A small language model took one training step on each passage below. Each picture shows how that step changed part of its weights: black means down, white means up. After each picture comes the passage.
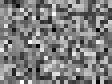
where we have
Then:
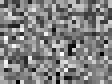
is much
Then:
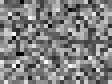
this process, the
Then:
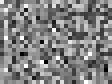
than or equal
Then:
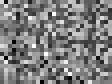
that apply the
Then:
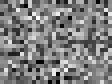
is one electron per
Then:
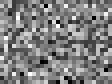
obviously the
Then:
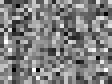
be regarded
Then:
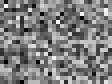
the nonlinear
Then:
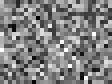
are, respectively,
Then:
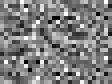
a neat
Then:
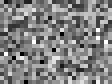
for those with a
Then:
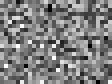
spectrum reveals
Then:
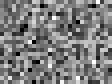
TLP by
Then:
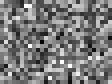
numerical results and
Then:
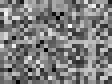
accurate data
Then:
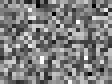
probing of
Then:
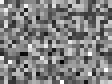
than the size of
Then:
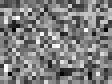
al. developed
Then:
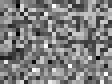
and $\Delta
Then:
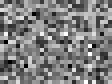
adversary is
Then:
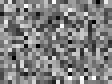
have demonstrated
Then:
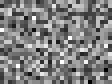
to the observed
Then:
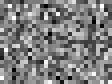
integral over that
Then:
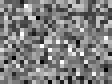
between the signal and
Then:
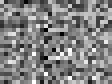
the first order
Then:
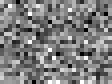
% As found
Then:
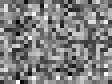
be small as
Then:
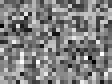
as follows.
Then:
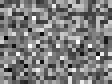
to sample from a
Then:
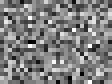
papers and because
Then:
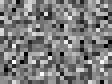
electric field
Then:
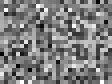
as we will further
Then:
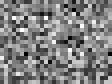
fit in well with
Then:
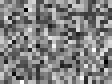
particular, we
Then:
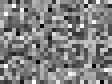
of 3) of
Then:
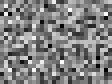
for finite
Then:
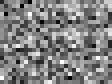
collect that are
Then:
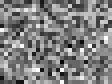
a strong dependence
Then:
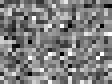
to be narrow
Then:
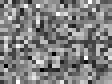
changes in
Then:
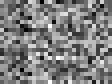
therefore be
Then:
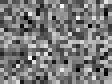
the manipulation
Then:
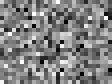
did not have
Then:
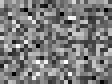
compact form to
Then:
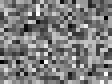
the circular
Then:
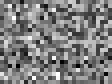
an integral
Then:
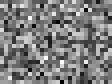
at each step
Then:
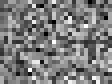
The above gauge
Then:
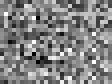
on the first two
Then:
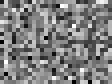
responsible for
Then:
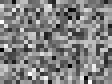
time, it
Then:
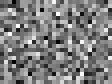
day had
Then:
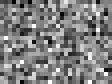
tried to
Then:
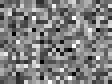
to a few
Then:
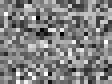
on the first
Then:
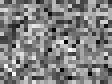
refining the
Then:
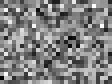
time. Just
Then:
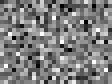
thought of
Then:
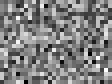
However, for our
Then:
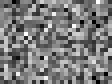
constraints remains
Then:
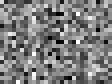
in order to
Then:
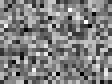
the case for our
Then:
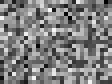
than boundary
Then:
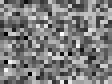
the correlation function
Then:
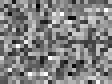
compare the
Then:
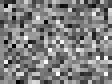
computer vision
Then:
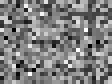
pairs in
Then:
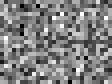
known to
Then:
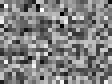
the action
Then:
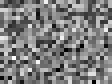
they play in
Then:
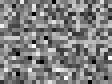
mask a
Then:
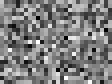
are consistent with
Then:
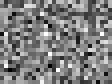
case study).
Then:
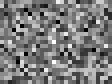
and interact with
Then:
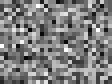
therefore has a
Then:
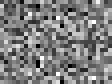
have been widely
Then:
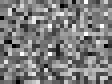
path to
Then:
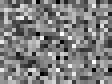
dead zone
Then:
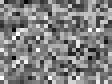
the data,
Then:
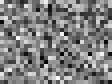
temperature at the point
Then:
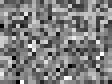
as it is
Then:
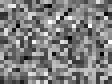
the sense
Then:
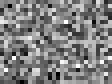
an upper limit
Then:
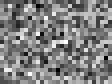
$\Delta$, the
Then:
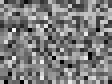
the analysis of
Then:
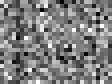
growth rate
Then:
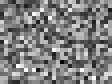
expression for the
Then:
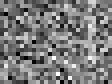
An exact
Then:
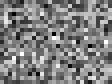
model of Eq.
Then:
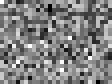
emission lines, the
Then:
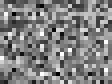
one of the most
